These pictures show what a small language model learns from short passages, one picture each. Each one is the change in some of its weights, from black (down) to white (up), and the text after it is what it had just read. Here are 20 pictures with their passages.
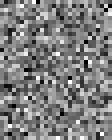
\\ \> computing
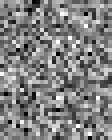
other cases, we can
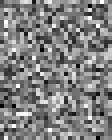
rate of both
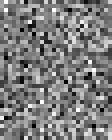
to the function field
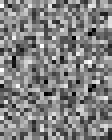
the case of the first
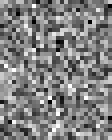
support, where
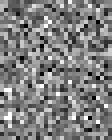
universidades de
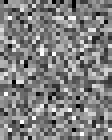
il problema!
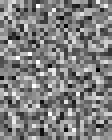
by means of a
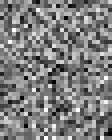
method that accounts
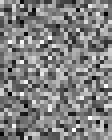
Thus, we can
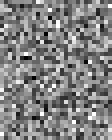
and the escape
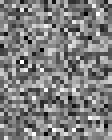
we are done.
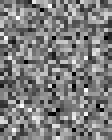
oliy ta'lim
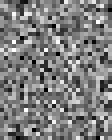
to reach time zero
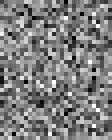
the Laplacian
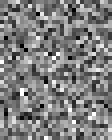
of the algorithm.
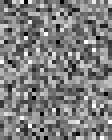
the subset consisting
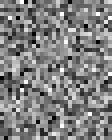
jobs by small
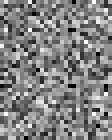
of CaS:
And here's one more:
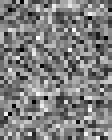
given by FAM is
